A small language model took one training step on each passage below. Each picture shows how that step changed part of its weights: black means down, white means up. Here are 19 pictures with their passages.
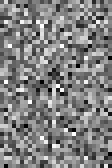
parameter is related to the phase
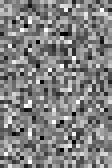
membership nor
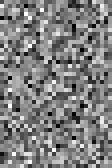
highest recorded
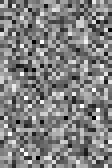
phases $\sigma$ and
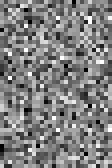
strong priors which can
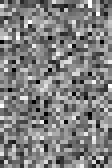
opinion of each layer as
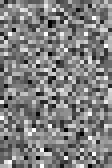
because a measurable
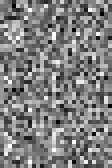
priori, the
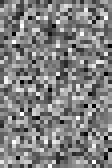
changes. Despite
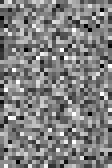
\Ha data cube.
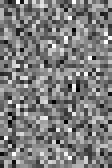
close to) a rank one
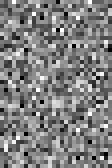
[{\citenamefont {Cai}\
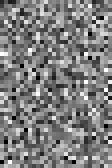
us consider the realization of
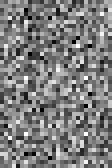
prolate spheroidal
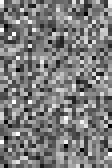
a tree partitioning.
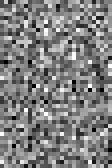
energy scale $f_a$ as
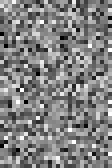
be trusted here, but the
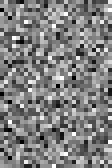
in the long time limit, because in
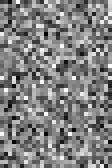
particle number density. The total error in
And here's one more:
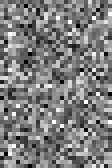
slightly simplified by
